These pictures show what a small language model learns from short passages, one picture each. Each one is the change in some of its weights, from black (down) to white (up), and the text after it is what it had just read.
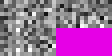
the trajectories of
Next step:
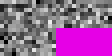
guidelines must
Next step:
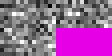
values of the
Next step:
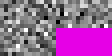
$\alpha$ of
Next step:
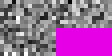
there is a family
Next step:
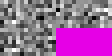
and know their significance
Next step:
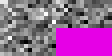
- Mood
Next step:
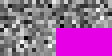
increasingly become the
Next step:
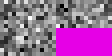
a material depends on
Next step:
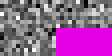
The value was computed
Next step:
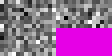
wind resource ($CF
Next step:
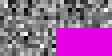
Closure –
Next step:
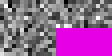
Number Journal
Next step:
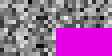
ER and
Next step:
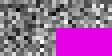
They can be
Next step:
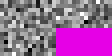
This mosaic
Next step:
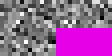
function of $\bm
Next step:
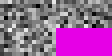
between the tooth
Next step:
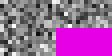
empirical pattern of light
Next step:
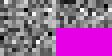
the voltage magnitude at
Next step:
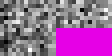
is the worst
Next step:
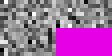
the Universe and
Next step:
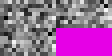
from the values of
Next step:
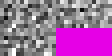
in the EU
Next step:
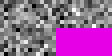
$k$ is
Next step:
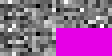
between manufacturing
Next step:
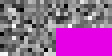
prime ideal in
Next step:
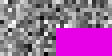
electrometric and
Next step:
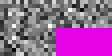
of animosity
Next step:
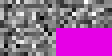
for generating robust
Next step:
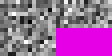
architectures of
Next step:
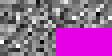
regarded as
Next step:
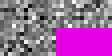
(for our own
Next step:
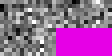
could be induced by
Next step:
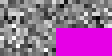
graph of Fig.
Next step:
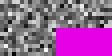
model answers.
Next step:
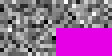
recalling that
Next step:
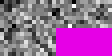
spaces $X$.
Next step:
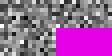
refers to a
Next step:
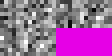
the first order
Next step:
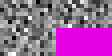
anomaly detection,
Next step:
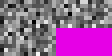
general, complex
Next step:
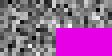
boundary determination,
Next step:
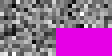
this component which generally
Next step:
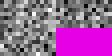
the kernel distribution function
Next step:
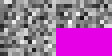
with learning the
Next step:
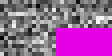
analysis was done using
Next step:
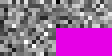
of the projection of
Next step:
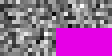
does not work.
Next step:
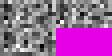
to contain up to
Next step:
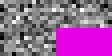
polygons have
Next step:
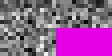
corresponding adjustments,
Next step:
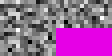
shall enlighten
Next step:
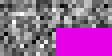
analysis techniques for signals
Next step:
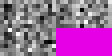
to the End
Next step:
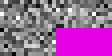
The main constraints on
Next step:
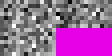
in normalised diameter
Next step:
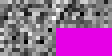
from South
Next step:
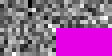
distribution of the search
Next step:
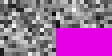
$, and the
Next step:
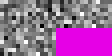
memes and
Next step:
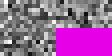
Act allow
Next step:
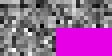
frequencies, and
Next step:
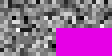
le groupe de
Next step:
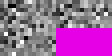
natural language processing
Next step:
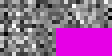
demonstrated that for
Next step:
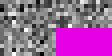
greater fixed parts in
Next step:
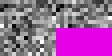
interactions can be
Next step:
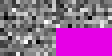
these planets should
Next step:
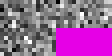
low energies therefore the
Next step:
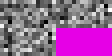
simultaneous attention to
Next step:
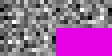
is still considered highly
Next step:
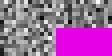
and the low level
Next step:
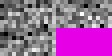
significant difference ($p
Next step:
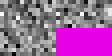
The harvest
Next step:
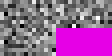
while this paper was
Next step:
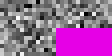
homothetic if
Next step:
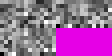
decision-making algorithms
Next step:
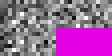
part is a
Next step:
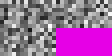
of the stellar
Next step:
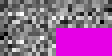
properties) is specified
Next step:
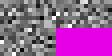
often considered in function
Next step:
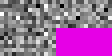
The study is based
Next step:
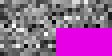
been recently ruled
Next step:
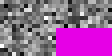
take place where the
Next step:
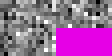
these information measurements,
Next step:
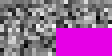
be because of
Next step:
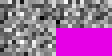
that of the
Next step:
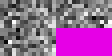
technology. Most
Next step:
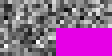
to be cast
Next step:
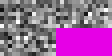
reflect the tendency
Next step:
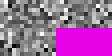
Area Network Graph
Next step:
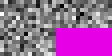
This finding indicates that
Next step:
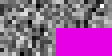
charge current limit,
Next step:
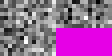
the subgroup,
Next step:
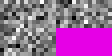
a positive number
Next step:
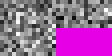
note that the total
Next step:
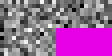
of nonempty closed
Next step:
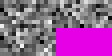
therefore state that using
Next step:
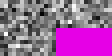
H and N
